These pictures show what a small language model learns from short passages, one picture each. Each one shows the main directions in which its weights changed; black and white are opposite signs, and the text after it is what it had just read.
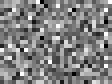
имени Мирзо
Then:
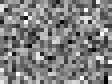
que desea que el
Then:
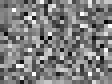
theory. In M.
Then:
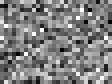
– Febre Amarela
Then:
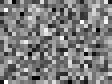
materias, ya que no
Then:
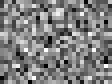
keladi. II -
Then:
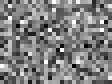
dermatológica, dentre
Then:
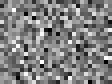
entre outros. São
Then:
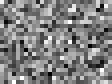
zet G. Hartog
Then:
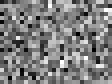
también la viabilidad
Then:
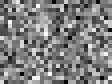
solo, desenvolvida a
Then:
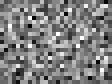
Б. канд.
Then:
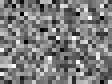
this study is to find out
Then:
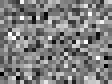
tiempo real obtenidos
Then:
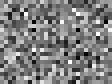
la perfección en la
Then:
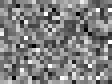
biznes va fuqarolik
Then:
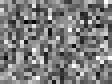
palatina maior, e
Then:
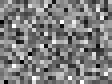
dos colegas, dos
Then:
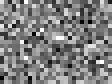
yaratish yo'llaridan
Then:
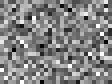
by the following
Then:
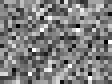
method of dissection,
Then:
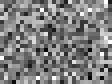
bo'lgan ustanovka
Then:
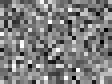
chiqarishni raqamlashtirishga
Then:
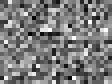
tasavvur qilishning
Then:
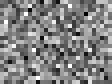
humanos universais, fundamenta
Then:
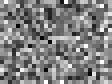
на већини
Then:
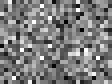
muassasalari hamkorligini
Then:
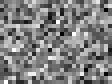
desenvolvimento da doença O
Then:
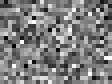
Sharipov N.
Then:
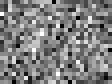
passagem da voz,
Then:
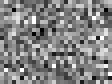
- Trabalho em
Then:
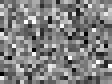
maqbul nisbatida
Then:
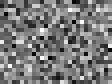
kata kerjanya
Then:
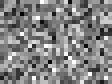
года внедрена
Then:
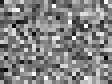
la lógica de la
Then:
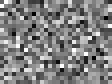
ичида ўртача
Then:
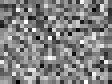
esa III chorakdagi
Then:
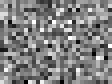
ularni takomillashtirish
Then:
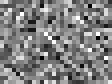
Türkçe edebî
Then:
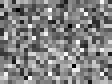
gama de ações de
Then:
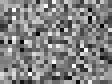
a pour vocation de
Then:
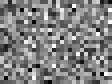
ETAP.* Article
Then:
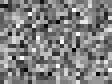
kunda ingliz tilini
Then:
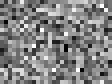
качества Требования
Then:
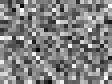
discussão de informações.
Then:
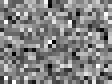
neschimbate în
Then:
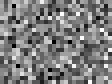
yang menyatakan bahwa
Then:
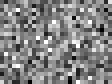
журнал, №
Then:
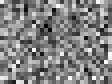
sağlama konusunda
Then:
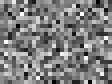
berdasarkan kajian
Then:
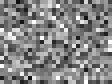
вперёд, их
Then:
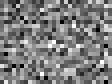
moddiy dunyo va
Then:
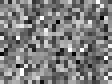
ijodning yuksak
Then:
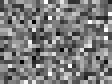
Política de los Estados
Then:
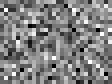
perder los sentidos ó
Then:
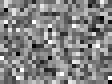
Arbeits- und
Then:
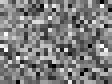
alumnos aprenden de
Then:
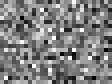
Di SMAN 1
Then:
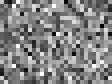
Jurnal Ilmiah
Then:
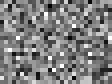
bahramand bo'ladigan
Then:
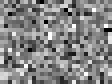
високі показники
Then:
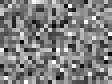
ikki barobarga
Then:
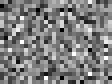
A2. Como é
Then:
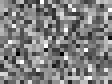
las momias con unos
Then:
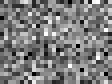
de explicaciones.”
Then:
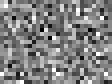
de jeito que todos
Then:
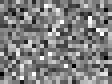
time, the translator
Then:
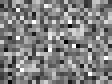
At present, one
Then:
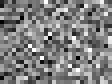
organizm uchun o'ta
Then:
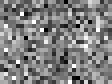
essencial para que se
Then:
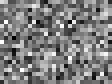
n'a pas été
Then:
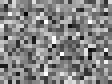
O'zbekiston Toshkent,
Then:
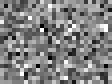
11) Локатив +
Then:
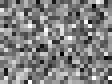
Informatik- und
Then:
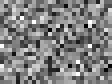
amalga oshirilishi kerak,
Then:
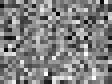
si stanovují
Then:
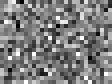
copia Uno de los
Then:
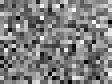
membahas mengenai
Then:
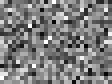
правового государства //
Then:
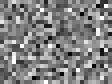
18 місяців.
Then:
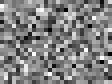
con diferentes tipos de
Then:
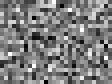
thk. Muhammed
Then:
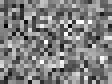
s'y conformer mais
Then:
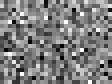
dentro del contexto en
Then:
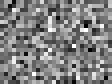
International independent
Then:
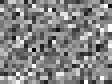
деятельность многих
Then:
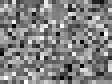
observações livres
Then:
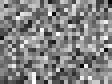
бундай мулк
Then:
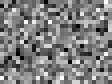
holda besh yildan
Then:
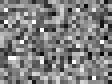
ma'lumot beriladi.
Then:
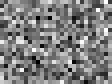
va haq bilan nohaqlikni
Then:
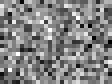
(искусственное или
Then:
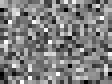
industriais vêm
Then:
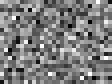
Na paisagem plana
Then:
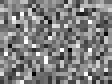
nature, despite the
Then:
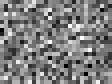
kad vėlavimo
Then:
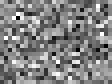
based on the article's
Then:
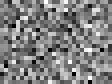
evolución de diferentes
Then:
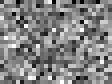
в патогенезе
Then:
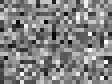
гемоглобин и
